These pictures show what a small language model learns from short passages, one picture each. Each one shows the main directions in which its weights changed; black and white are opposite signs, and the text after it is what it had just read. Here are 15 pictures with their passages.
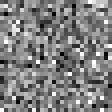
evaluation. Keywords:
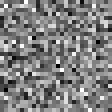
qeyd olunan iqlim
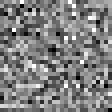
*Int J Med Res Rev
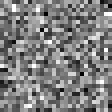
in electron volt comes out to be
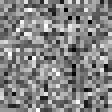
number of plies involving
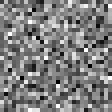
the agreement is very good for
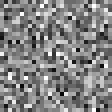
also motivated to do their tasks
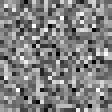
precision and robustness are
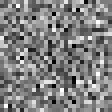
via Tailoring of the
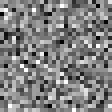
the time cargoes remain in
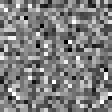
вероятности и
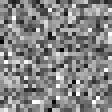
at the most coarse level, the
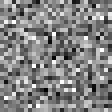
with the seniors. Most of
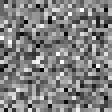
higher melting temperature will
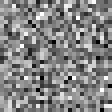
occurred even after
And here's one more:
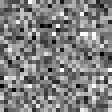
should be preserved during this
